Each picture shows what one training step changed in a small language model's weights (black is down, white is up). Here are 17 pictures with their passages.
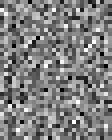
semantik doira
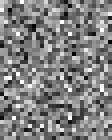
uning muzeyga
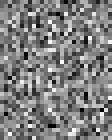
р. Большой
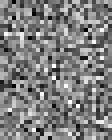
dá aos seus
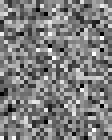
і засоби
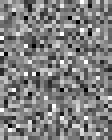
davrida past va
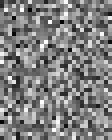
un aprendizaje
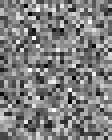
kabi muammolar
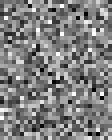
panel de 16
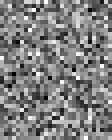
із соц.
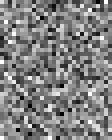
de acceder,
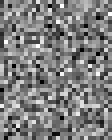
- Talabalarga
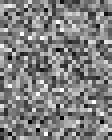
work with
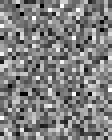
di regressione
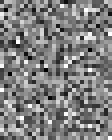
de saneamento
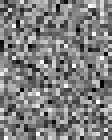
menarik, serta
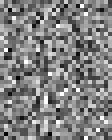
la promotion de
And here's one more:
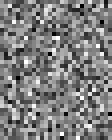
la protection des
